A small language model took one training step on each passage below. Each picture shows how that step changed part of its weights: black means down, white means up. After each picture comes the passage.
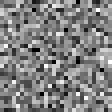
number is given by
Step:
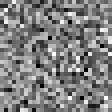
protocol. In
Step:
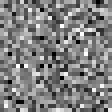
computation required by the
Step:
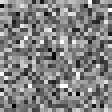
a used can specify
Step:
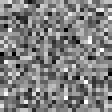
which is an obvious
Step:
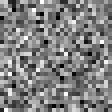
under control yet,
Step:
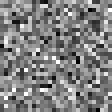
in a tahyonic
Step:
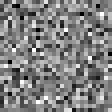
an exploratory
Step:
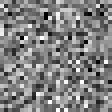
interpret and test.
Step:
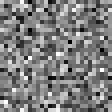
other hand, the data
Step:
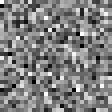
section we will show by
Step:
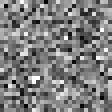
are the variances of
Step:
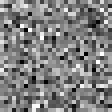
the current choice of
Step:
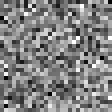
wireless networks.
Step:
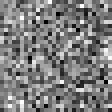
energy flux through the boundary
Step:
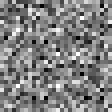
attempt to model
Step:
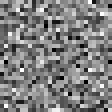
better, with the
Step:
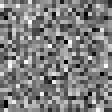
Lagrange subgroup, and
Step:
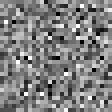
boundaries and inside
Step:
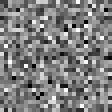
\par Suppose there
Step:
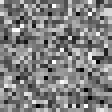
possible via changes to the
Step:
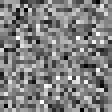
space $X$ and
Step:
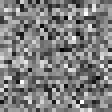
the specimens were
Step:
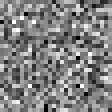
energy to move than
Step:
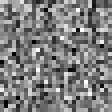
combined effects of
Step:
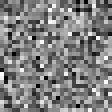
correlations arise only
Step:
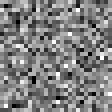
values follow the following in
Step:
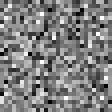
examination of
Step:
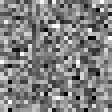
in bijection and the
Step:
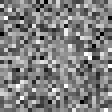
a substantial
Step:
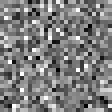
0$, we get
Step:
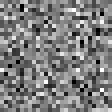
will have two orthogonal
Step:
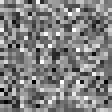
$c \geq
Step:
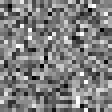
three targets are
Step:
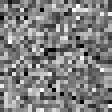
goes as follows,
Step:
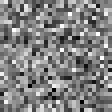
determined as the solutions to
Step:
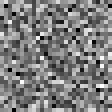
with the rate of the
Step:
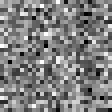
s \}$ such that
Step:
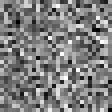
singular values of all systems
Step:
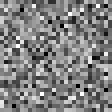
engineers also found
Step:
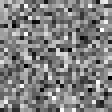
is the partition obtained from
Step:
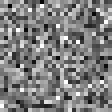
loss of generality we
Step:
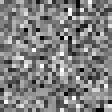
surge speed
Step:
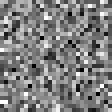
Figure 1 shows the
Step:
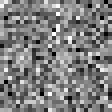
retains only several
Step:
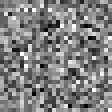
in this set represent
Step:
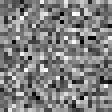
in Figure 32 we
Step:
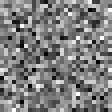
inside the set of
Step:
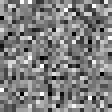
kernel, and
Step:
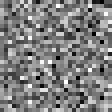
nonlinear plasma wave in terms
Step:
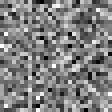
sequence for an active
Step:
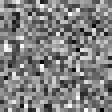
$i$th row
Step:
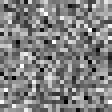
a Lorentz
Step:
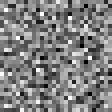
by a laser
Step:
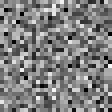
with a cosmological
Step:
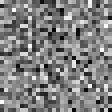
equation for a compact
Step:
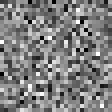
variables and then visually
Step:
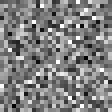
constant $c >
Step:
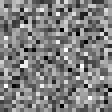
and polynomials associated with
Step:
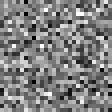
be called the {\em
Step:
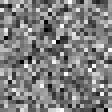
value obtained via the
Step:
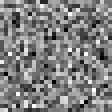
$g$ sufficiently small
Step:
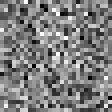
orbit itself is the
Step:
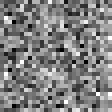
suitable for a
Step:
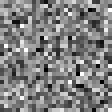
in the early
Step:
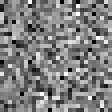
coordinate system) and
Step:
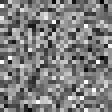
signal photons can
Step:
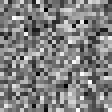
despite the much
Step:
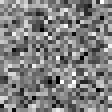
on the set of
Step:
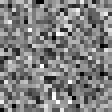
stochastic kinetic equations,
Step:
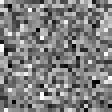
time correlations, diffusion
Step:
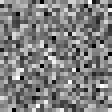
a numerical integration of its
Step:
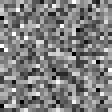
if the rank of the
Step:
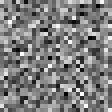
in caption of
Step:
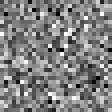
the single-layer
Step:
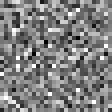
$2$-group to
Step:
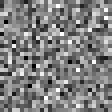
well : we say that
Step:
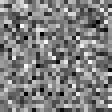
the IRS
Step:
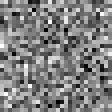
j$ channel is used
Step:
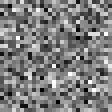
last three images.
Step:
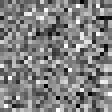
formalism in
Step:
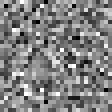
are guides to the
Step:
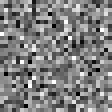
types of posterior
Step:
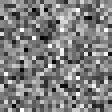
integer $r$,
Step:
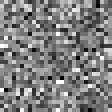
find the scatter is
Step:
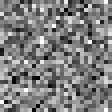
is canceled by
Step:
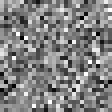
SNe which show
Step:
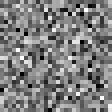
higher-order correlation
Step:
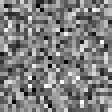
conditions. The short
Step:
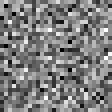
with symbols
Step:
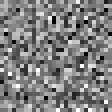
with replacement to
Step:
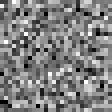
has been no need to
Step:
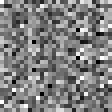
time of the first light
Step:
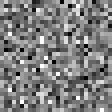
observations, we obtain
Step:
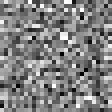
QBER as a
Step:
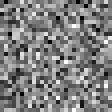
units. The
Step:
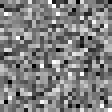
by defining deterministic
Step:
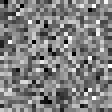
a vortex
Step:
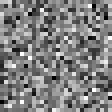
in this case,
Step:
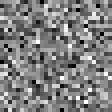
Inst. Fourier
